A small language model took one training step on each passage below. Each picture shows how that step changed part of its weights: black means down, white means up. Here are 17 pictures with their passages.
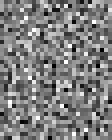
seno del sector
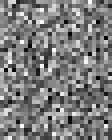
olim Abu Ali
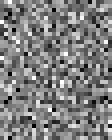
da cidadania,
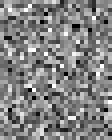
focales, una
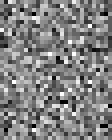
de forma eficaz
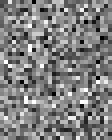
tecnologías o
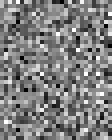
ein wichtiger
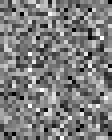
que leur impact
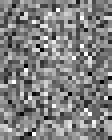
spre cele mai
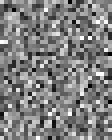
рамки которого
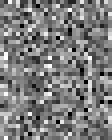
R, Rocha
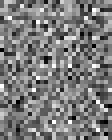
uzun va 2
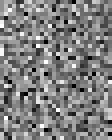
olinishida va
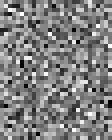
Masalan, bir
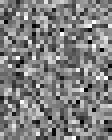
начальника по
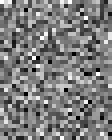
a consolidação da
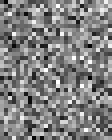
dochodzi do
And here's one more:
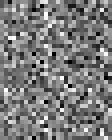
areas in the
